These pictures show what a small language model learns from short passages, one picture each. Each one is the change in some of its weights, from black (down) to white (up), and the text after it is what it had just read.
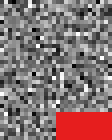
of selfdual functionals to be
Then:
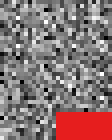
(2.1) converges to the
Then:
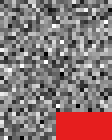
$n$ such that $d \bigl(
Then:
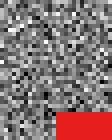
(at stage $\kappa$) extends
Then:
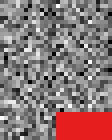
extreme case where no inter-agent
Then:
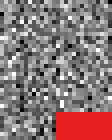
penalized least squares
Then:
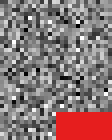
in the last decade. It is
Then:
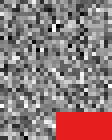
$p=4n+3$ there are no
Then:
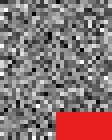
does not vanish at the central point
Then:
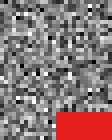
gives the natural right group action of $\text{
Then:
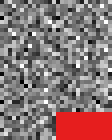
in Figures 10 and 11. The
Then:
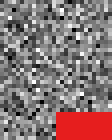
simply a {\it cluster}.
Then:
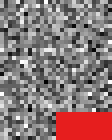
path on $\Sigma$ as $\gamma$, when
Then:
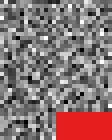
possessing unique minimal closed invariant
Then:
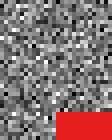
equations, but with symmetric fractional
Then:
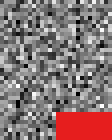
an equivalent condition which looks much
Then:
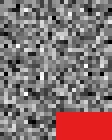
We assume that there is an isomorphism of
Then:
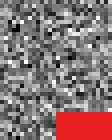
with the composition inverse of $\D
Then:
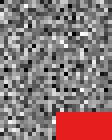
holds, for example, in any model of
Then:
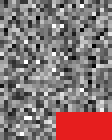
a subset $A_\kappa\subset G$
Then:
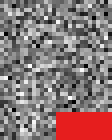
the image $\Col{Q}{M}$
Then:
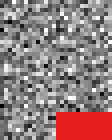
N.H. Bingham,
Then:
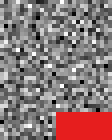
Sommerfeld radiation condition
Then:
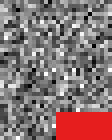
space $\widetilde H\supseteq H$ (with
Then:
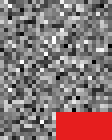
Lebesgue measurable function
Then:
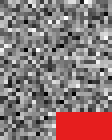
in $F$. \end{theorem} The proof
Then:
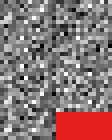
between the orientations and the colorings
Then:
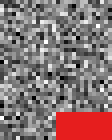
Markov random fields, in this section
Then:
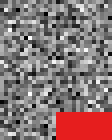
structures so that our `Poincare
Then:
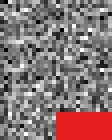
is then described as \[ ({\widetilde
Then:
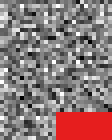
(cf. sextic and octic
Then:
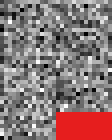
\frac{\partial^{2} I}{\partial
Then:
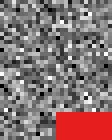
$S_p$ for $p \geq
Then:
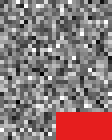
disappear. In particular, we could
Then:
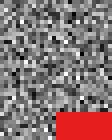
which is in fact the virtual
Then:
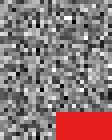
it may happen that the accuracy
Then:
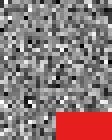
$}{}-expectation can be seen in
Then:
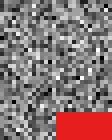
let $Z^0_{s,n}$ denote
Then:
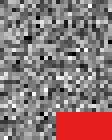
derive the case of $m=4$, and
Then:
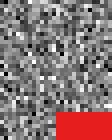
graph equipped with an action of a
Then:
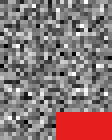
into a sum of the generalized Euler
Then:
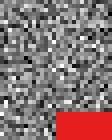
time instead of the usual
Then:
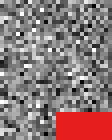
\in V^h; \end{equation}
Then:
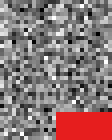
stochastic trajectory at large
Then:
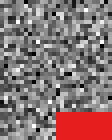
S\in \Dscr(T\Ua
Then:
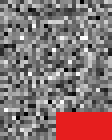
is true because $\tmu$ is a
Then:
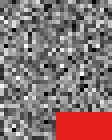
multiplying by $(n-2)$, which gives
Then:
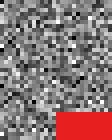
does not change the basic property of
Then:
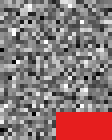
(i.e., a fixed iteration step
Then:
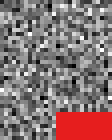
definition, we have that $\delta\circ\delta
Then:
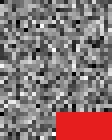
systems for which a convenient
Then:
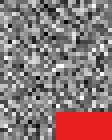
$N$ is the number of terms. The
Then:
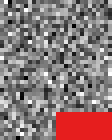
be the left and right normals at $\bd
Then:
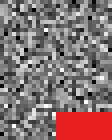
is a locally integrable function on
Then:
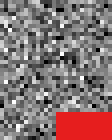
\end{align} holds for any $\psi
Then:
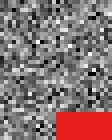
suppose that the map $\eta\mapsto
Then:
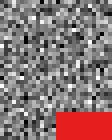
and $G_4$ for the orbit of
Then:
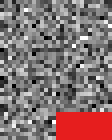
Then \[\overline{\mathcal{P}} :
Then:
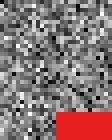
containing 0, and $\epsilon\in I$,
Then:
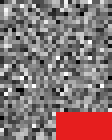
prime divisor of $N$, and let
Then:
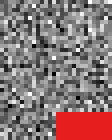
in the bracket. We get
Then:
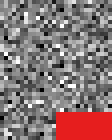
\end{equation} vanishes at
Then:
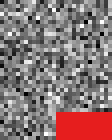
sufficiently small, \[ \mu\leq
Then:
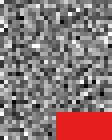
different colors. Without loss of
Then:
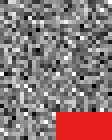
developed in Bass
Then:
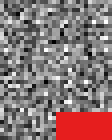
\right)-r\left( {y^{\ast
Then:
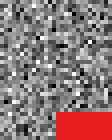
main theorem specialized to the standard \NR
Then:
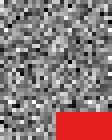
fibre the simplicial toric
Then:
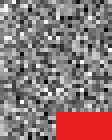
physical examples may still be
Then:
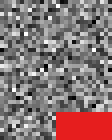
that if $\lambda$ is small enough, then
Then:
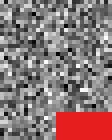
from any Seifert fibration on
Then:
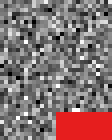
the latter with respect to the choice of
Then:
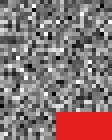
defined by the generators $I=\xi
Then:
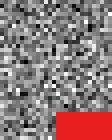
the convergence of the hyperbolic heat
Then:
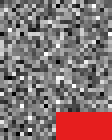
such. In particular, the multiplication by some
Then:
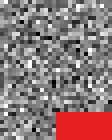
true volume averages
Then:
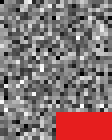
Our bounds give the first 128
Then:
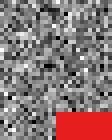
$u(x)$ determined by
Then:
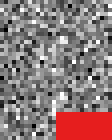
AMS subject classification
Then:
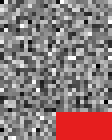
algebraic terms seems largely a matter
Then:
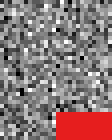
inequality, the H\"{o}lder
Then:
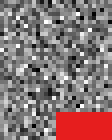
and~\eqref{diml}, we get
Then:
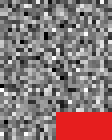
X}$ its orbifold structure, the
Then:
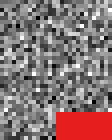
such that $\int_{\R^d}
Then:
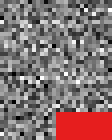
Riemannian Einstein metrics
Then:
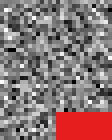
\Cal M$ and $f$
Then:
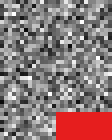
di teorie assiomatiche
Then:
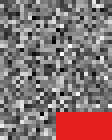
\mathbf{x} ] $ in such a
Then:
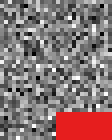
\label{sec:Relationship between
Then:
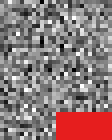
of our knowledge, the second item
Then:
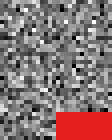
\right). \end{equation} \ For
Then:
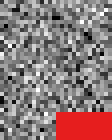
For a hyperbolic isometry
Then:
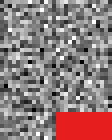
\date{ } \maketitle
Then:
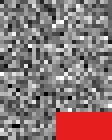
$m$, $p$ are taken as in
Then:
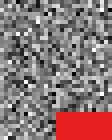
singly-cyclic coverings $
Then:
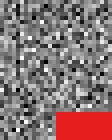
Select three control parameters:
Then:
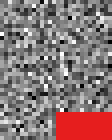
of the monomials $M$ of
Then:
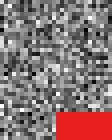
bounds the worst-case
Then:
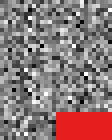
increasing order. These
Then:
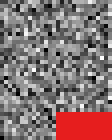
is constant, we have \begin{align*}
